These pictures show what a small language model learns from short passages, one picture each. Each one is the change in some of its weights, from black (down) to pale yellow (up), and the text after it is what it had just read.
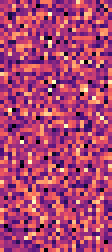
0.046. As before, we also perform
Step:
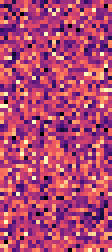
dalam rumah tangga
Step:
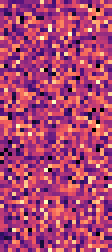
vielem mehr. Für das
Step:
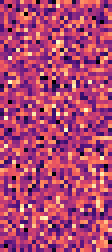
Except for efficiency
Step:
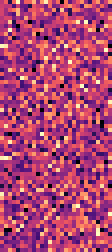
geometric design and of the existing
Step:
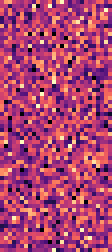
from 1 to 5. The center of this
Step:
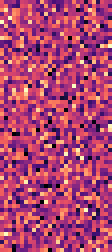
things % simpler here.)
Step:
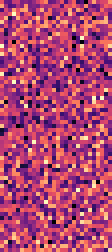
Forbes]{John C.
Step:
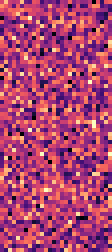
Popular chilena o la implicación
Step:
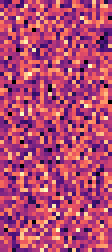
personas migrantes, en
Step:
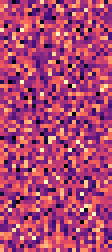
the each Lenard sequence, that is,
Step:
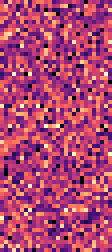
and Shaping} Consider a
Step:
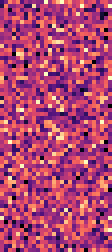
определялся низкий
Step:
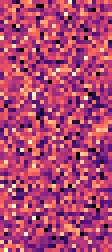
quli deb hisoblayaptimi?
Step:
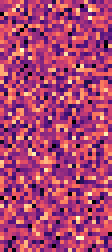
these toroidal moments, a
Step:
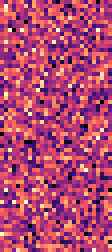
doute le caractère
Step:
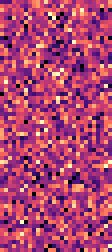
віднести працівників,
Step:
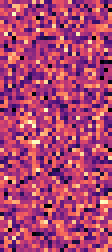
galaxies, we modeled our simulated
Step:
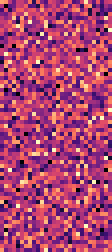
fue de diseño experimental y
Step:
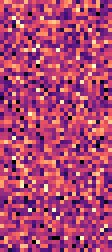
din perspectiva valorii
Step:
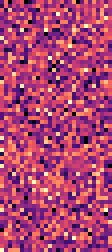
Monte Carlo (VMC) method
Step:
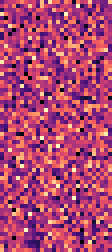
200 TeV with a single power
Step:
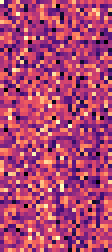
the surface density in the left panel.
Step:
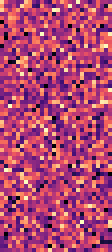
ini, terdiri dari tiga
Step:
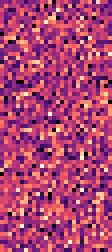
a much bigger fraction of the
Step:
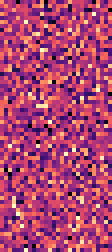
were included in the analysis, or the top four
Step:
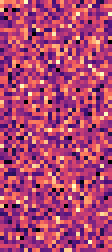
și viața
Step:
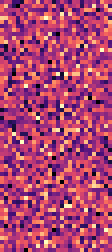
scaling analyses for the occurrence
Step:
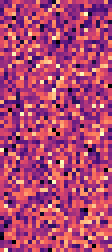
célula habitualmente por
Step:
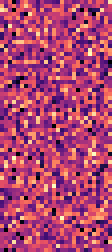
struktura xossalari
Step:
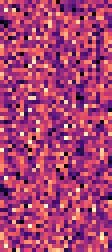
Гасни ёлка
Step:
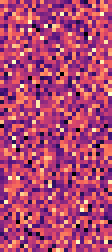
empirical results are summarized in
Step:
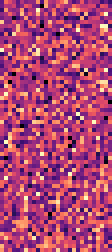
the room temperature dark-count rate.
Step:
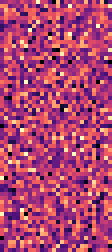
(compiled from Milagro
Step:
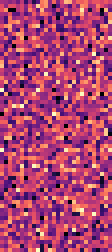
архітектури та
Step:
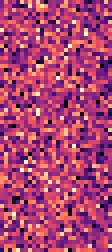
asosan oziq-ovqat
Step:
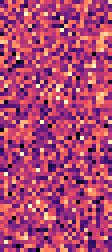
variants is still bounded by that of
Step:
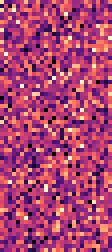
action, so that the quarks travel
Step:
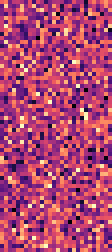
saviyada tashkil etishga
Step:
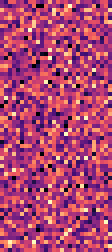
is a simple linear sum of Count
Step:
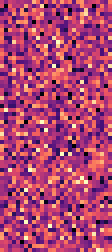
розриву між реальним та
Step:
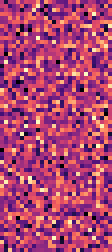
appearance of short-range
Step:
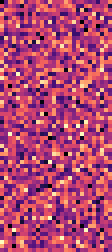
DevSecOps practices. As
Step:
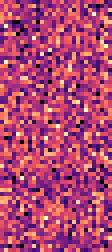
Auswahl von Apps B
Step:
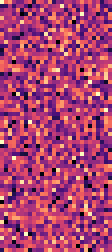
find the necessary and sufficient condition
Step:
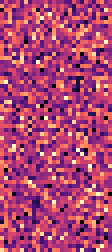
to be used along with specific flow input
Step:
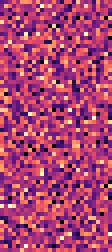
to an energy jump condition,
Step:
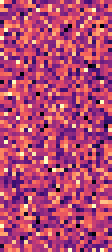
dari hatinya) dan
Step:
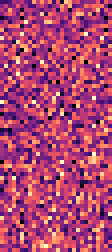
Object Detection / K.P.
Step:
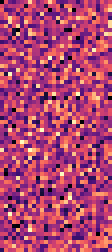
rivojlanishning eng muhim
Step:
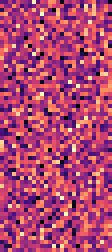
vaziyatni modellashtirishni
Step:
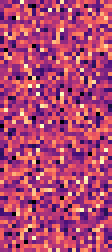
je pitanje za sve
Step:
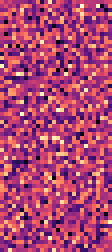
GaAs(001) and is single
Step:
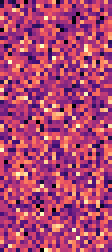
definește industriile
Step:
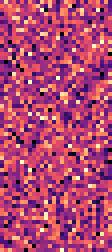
espacio vital compartido y
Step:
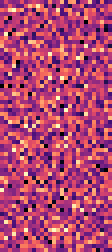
some description that can replace the
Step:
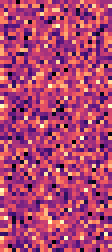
пастки патнис 1, 2,
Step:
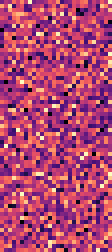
- Presentar los principales
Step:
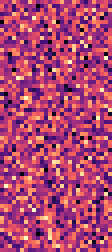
the second relates to the bilinear
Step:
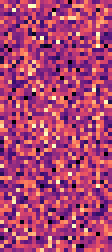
unknown. In order to investigate
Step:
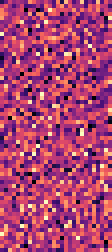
Historia de la literatura,
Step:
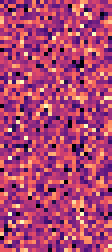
География района
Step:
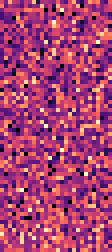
diagrams', i.e.~those
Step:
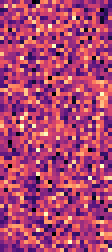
mas um processo que reflete
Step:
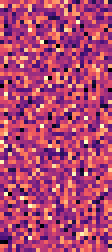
ut-tayr va jahon
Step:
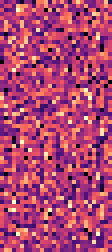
şöhret bulan
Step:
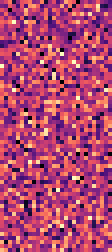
ilmiy izlanishlar olib
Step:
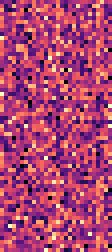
процесс все более
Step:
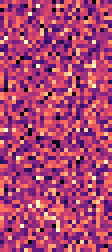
variance with the orthodox theory
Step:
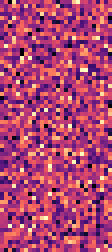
Não há um cadastro
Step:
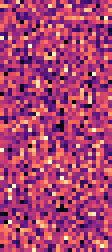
ZTF based on ALMA band 6
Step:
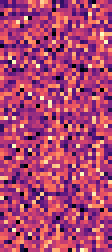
is equal \begin{equation}
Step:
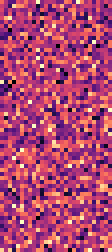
of monotonically increasing basis
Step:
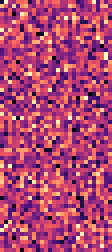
how the exergy efficiency of the
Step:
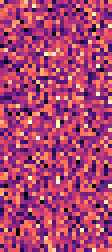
\end{figure} Thus, our theoretical
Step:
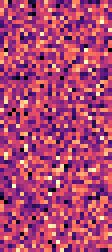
demonstra um forte desejo de
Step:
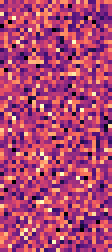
unlimited number of free queries for
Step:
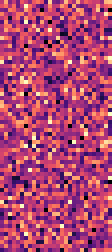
виявив, що цифрові
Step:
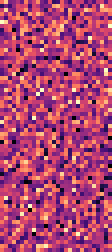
yang mampu mengadaptasi
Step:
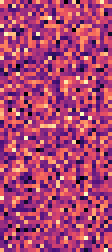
*The Journal of Clinical and
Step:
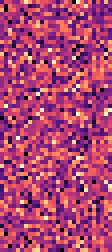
concentración de P disponible en el
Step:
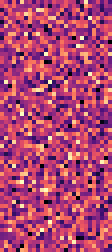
principais associações e
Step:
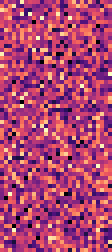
realism of foot placement.
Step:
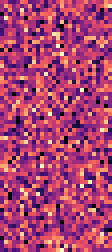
восита бўла олади.
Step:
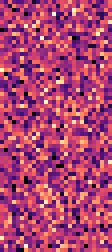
техники, осваивают
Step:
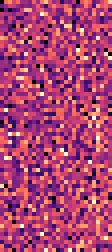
be poured in by the hotter one.
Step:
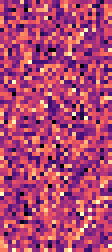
картина мира.*
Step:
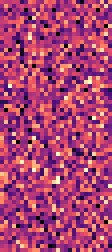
for Theoretical Physics, ELTE
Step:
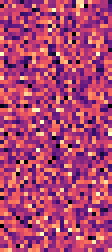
в мини-проектах**
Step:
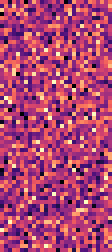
**Table 5.** Hydraulic
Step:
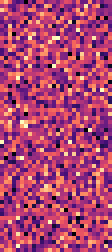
system, and the other one is dimer structure
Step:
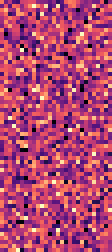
где G_{s+r} – вес
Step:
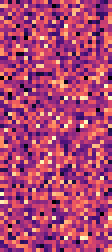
группой заболеваний.
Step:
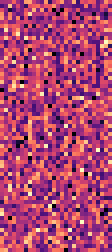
Т.: «Янги аср
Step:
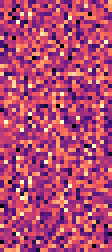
as well as unitarity conditions which are not
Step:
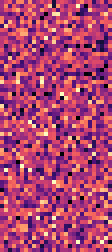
data make the comparison
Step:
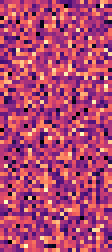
uma inferioridade biológica,
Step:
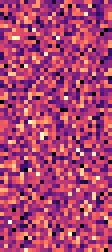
partially obscures the optical AGN
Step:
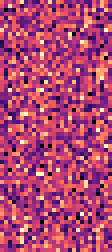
mint „a civilizáció
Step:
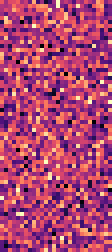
fabrication processes and excellent
